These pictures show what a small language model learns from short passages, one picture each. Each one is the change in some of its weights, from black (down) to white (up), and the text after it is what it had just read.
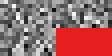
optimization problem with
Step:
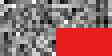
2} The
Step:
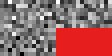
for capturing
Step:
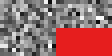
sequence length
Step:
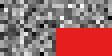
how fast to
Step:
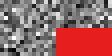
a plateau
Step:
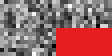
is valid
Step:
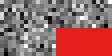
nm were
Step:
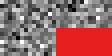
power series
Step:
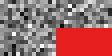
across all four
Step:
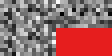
the set of
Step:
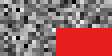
appear as
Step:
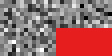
the sake
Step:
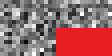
training process.
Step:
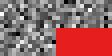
curve of order
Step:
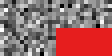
from multiple
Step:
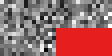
IDL and
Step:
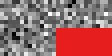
able to
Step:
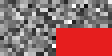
movements for
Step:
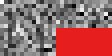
If the
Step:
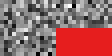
the nucleus
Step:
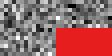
presence of a
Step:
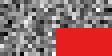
algorithm implemented
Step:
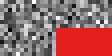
fraction of
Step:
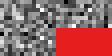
state of the system
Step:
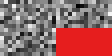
matrix elements
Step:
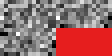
increases with
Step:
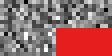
trough, even
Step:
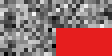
is a constant defined
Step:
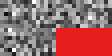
in parallel
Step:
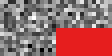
per year in
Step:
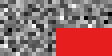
regions of
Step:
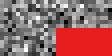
the sum describes
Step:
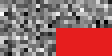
diagram), is
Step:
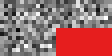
and the equations
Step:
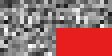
that only a small
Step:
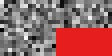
for the function
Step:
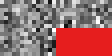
a weak
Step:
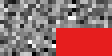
of each element
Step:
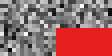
observed for some
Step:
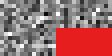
ET and two
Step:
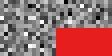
lattice, with
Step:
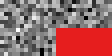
in Table
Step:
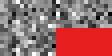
idea is
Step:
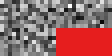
us turn
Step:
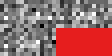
and how it
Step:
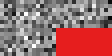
and the corresponding value
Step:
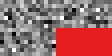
the phase. This
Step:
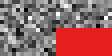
process matrices
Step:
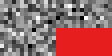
the adversary
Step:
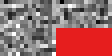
The two sets
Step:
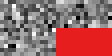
state variables.
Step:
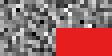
her ability
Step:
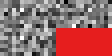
plot of the
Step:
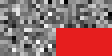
action with
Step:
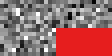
any phase structure,
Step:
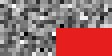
two SC
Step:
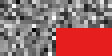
the pusher
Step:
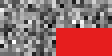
respectively (see
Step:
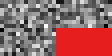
defined between the
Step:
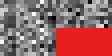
is found around
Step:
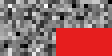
Case 3.
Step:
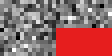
each pole,
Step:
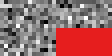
For that, the
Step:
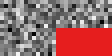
radius of the
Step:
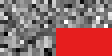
a dry
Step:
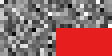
axes are
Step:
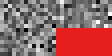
learn to
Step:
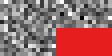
discarding all
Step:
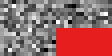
all $f
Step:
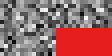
molecule and
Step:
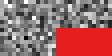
each junction in
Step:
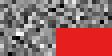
scheme based
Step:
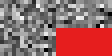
state only if the
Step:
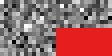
to the charge
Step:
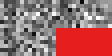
and much
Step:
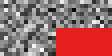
contact with the
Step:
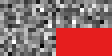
correction: For
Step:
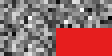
due to the
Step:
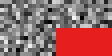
predicting methods
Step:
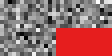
of students have
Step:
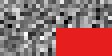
transition deviations
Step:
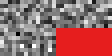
this results in a
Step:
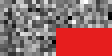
the given frequency as
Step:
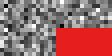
events in the
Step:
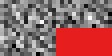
optimal features
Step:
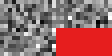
During this
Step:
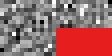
T=0 matrix
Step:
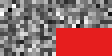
different from that of
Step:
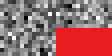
up longer
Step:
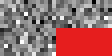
BEC that
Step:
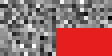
grid in the
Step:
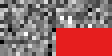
quality of the
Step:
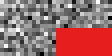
$\Delta =
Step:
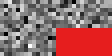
appears to
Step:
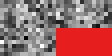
is smaller than
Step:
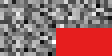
timing and
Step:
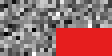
double well
